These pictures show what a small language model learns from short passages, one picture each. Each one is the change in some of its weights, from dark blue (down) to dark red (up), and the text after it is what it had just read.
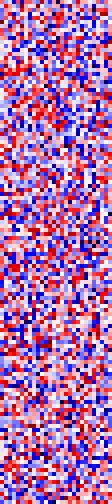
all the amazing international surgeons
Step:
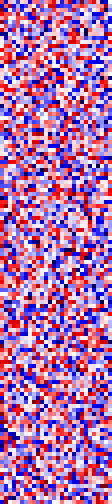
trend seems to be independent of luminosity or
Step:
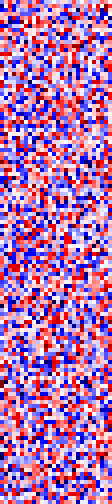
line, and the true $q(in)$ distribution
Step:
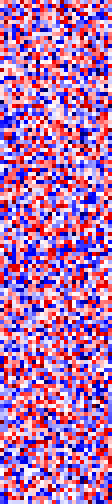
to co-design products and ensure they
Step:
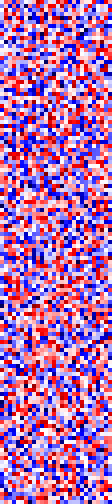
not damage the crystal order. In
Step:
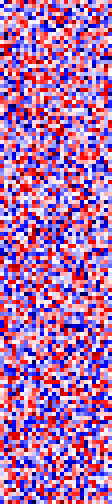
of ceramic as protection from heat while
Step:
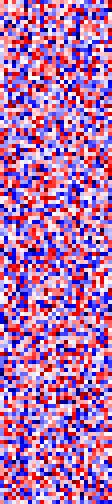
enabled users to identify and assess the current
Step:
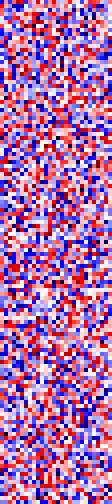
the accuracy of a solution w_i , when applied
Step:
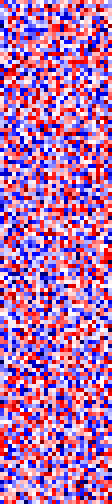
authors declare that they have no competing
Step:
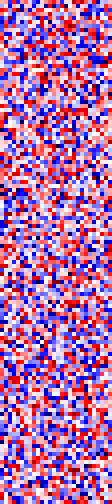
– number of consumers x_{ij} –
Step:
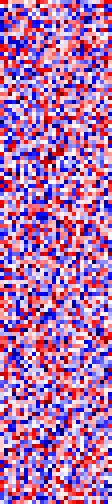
the KS residue $A_{{\sss
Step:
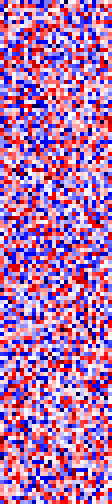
and the speed of detecting urgent
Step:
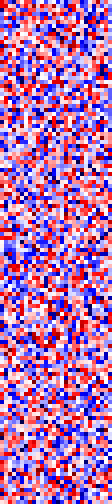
created under the 9(nine)
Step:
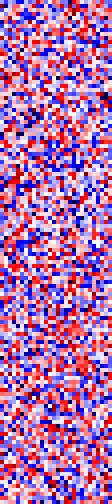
3: Else Step 4:
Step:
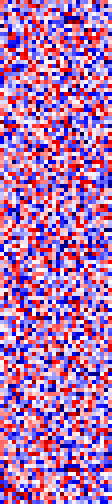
Dirac and Pauli form factors and
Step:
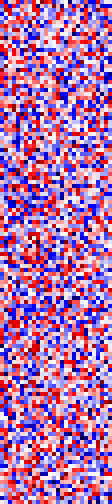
and cost involved in manual sleep
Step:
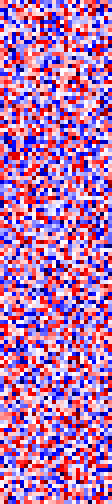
model in terms of fluid pressure and equation of state
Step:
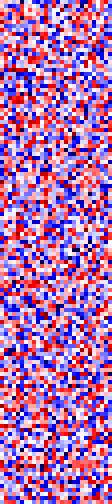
uptake, translocation, and
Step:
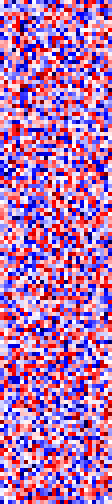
using minimal set of biomechanically relevant
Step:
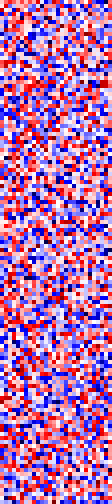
of having poor health among exposed individuals by
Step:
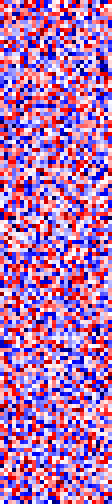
the characteristics of the stone and mortar,
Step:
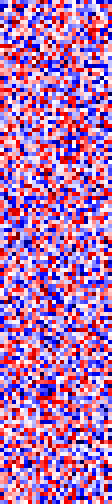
Ar flows of 18 sccm, 36
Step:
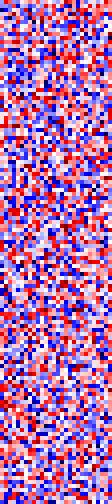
currents. The ratio between the maximum
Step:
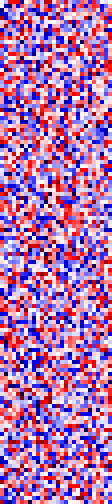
KK-gluon with the SM
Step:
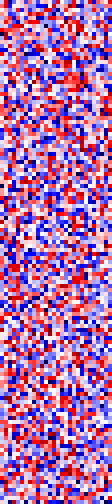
motor dysfunction, diminished
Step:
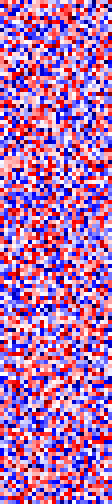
and seismic surveys, provided a deep
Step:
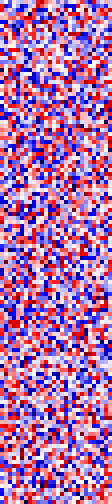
at price $p$ would neither
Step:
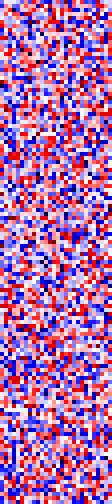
beyond specific symptoms of stress,
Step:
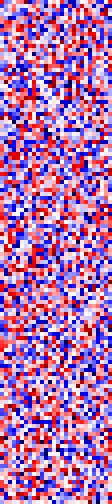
plane of the crystal and shown in
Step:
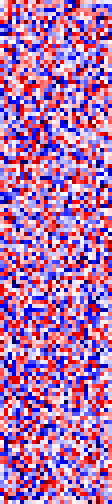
interest the students towards the Chinese culture
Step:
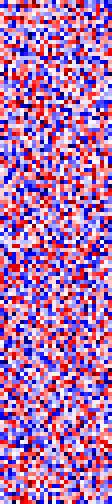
results show that the proposed methodology is beneficial
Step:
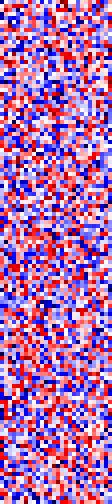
periodic boundary conditions. \noindent The task of this
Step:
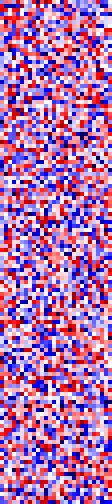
in FR1. In a best-case
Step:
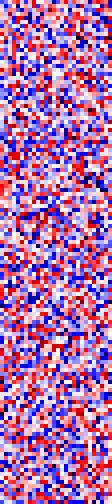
the BH horizon, then from the point
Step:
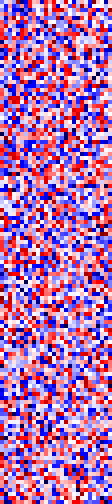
line) and for the homogeneous system
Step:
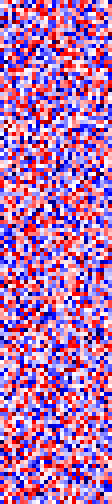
the S&P 500 index is above its
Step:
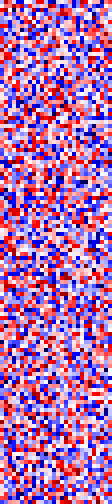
experimentally observe the resonance coupling in the
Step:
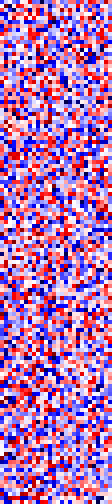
the same liquid's component in a reference full
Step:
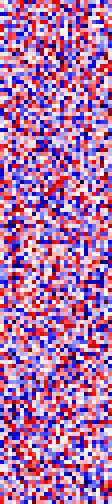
\rmrkold{The units of times
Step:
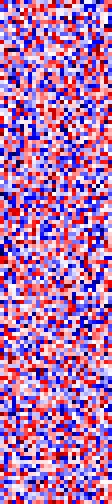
order for the acoustic mode to be observable
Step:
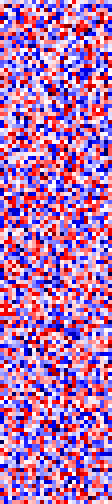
3 and 4. Fig. 3 Effect of
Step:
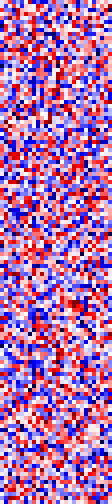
the average number of particle pairs with a distance in
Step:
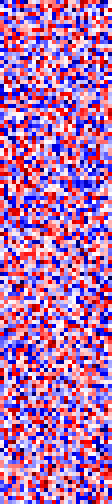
conceptually) to build a spectrum from a given
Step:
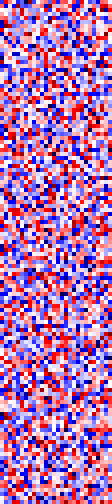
Rev.\ Nucl.\ Part.\ Sci.}
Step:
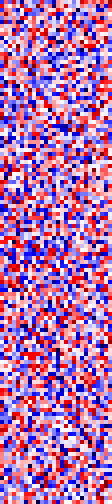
which can be controlled by manipulating the
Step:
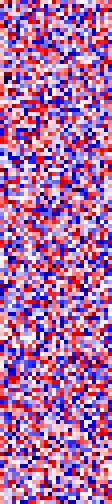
Glaxo Laboratories
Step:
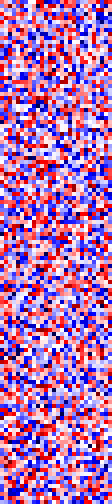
in the RF-only funnel
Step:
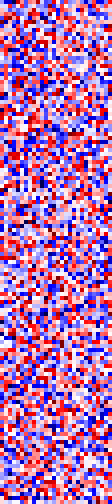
advantage in the availability of technology, those
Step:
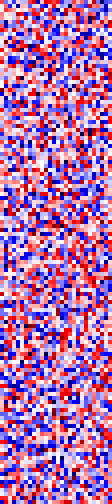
way. Hence this rule immediately shows
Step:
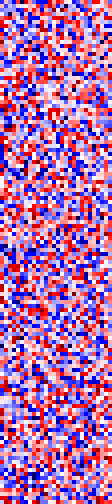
reliable and highly-available manner through
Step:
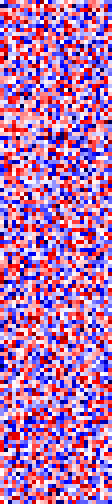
on ethyl acetate and (9.4
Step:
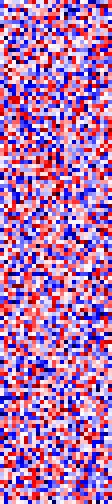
the molecule with the positions of the end
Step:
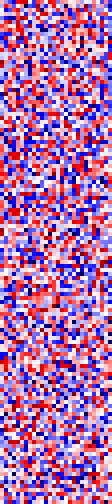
single crystals with an alignment of better than
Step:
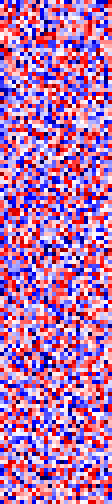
single fraction. On the other hand, due to
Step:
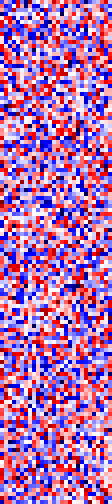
along with tracking coupled by the fact that it
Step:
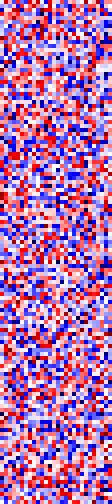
emergency we are facing, has defined in the
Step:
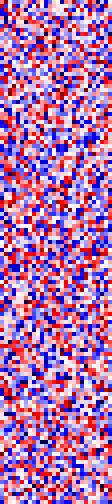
$m^{th}$ angular momentum state
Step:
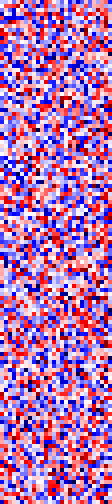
abdominal discomfort/pain
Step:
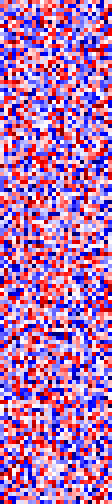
in selecting a better plant type in
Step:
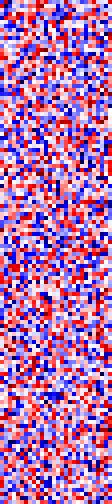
Since the sizes of the Coulomb
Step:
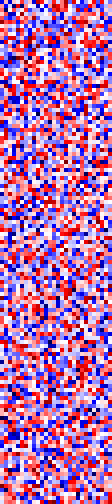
could influence the magnetization degree of the
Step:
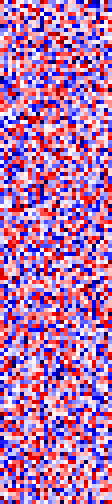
mechanics \cite{os4os5}. They
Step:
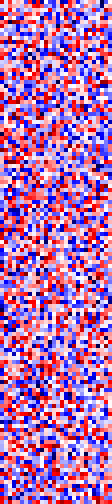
addition, we discuss the emergence of Fano
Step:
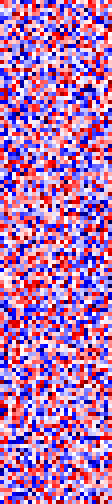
methods show above nominal coverage probabilities,
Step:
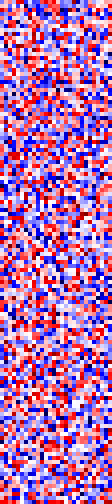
a low Fig. 2. Energy profiles as
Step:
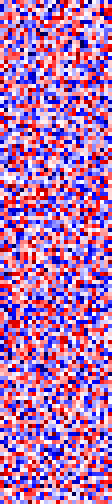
control with taking of contrails in account.
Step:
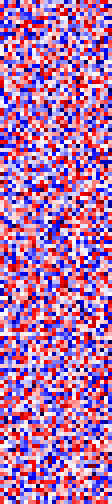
of subsea cables. Conventional
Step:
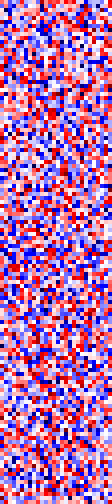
Indonesia in 2018. After receiving
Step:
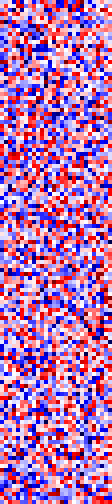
is crucial. The effects of river
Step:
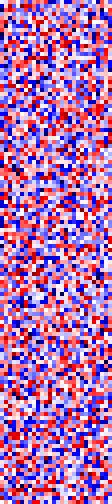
the neutron skin. Also note that models with
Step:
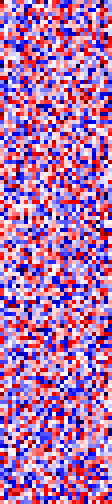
fat and skinny rhombi
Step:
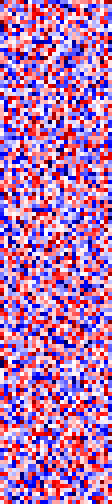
potential (Meena et al., 2021;
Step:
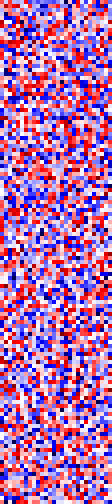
that political interventionism has ancient
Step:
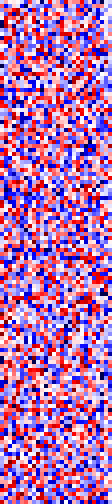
weak lensing and X-ray mass estimates
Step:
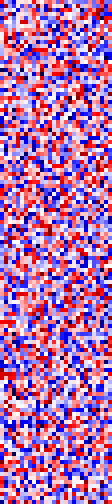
the results that the voting was tremendously
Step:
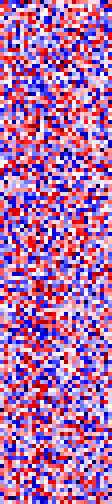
A relative rotation of the wire planes by
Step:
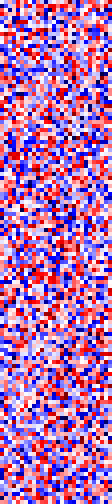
28 - 35. The colours in the
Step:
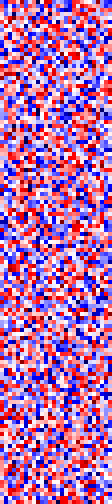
G, J M; Methodology: D
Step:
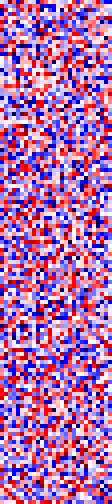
respect to the full GUT gauge group
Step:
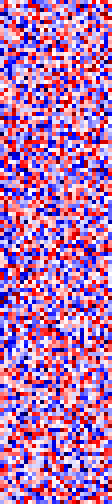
Secondary Schools In Hawalli
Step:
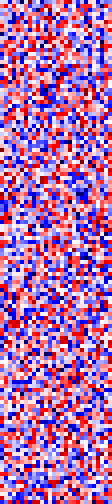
k-space. From a fully sampled
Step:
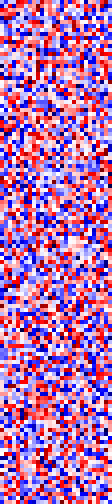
During Nigeria's Fourth
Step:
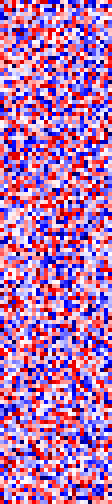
10, the noise is solely optimized on
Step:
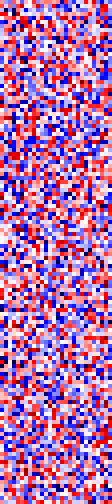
area as $R^2$, and the contribution of
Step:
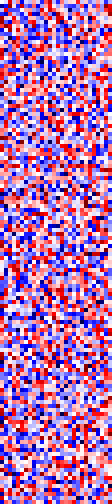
forward by Kissler--Patig et
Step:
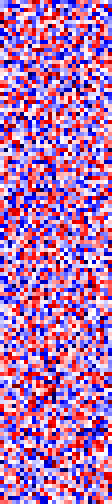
year during which the EVM is being performed.
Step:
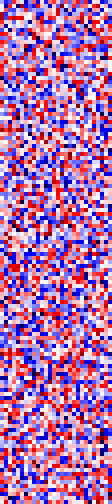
the second time when he/she had a
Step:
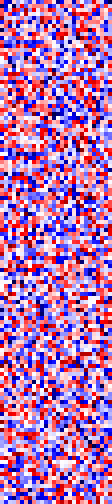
We assume that the employment of a FE is
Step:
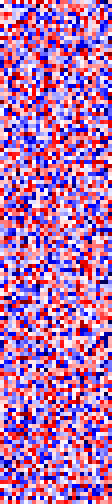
and relevance. Despite this, areas
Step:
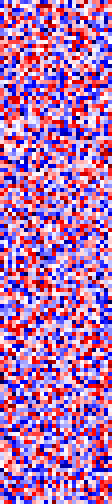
space; then, we obtain the Hamiltonian of the
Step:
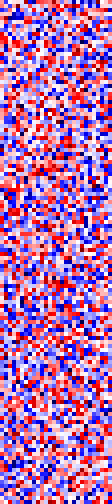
we set up a novel benchmark case:
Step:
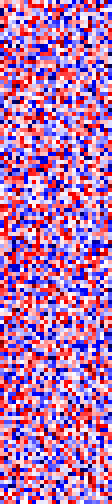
fixed adjacency level $\mu=1$.
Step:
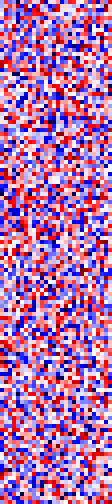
frequency response ($G_{m0}=35\mu
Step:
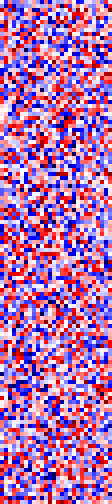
particular, the stretch due to bridge
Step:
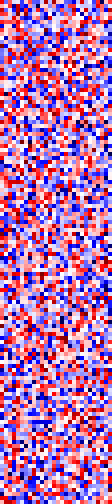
several powder layers. It seems
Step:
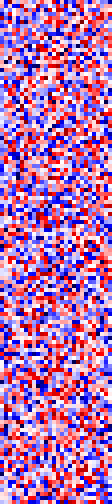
from the Crab PWN whose spectrum shows
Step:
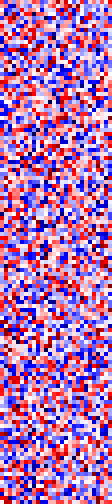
the specified application to ensure its effectiveness.
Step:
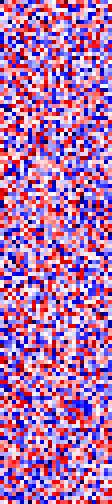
further processing¹. With such a system, different
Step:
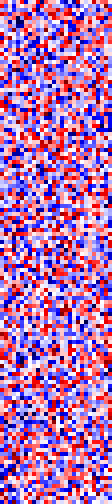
\section{Acknowledgements} The
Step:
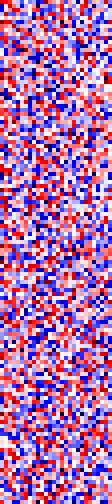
CORSO DI LAUREA
